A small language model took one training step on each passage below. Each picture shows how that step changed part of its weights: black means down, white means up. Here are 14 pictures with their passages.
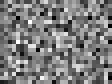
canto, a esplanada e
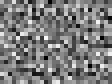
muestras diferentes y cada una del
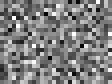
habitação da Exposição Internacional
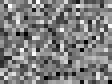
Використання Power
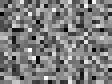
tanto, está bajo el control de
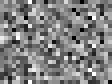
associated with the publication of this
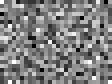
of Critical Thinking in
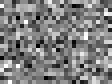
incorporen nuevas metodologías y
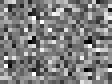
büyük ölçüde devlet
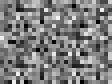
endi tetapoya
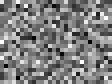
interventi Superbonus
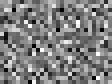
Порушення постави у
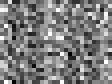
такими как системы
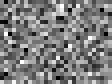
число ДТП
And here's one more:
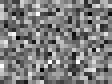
ma‘noli so‘zlarni
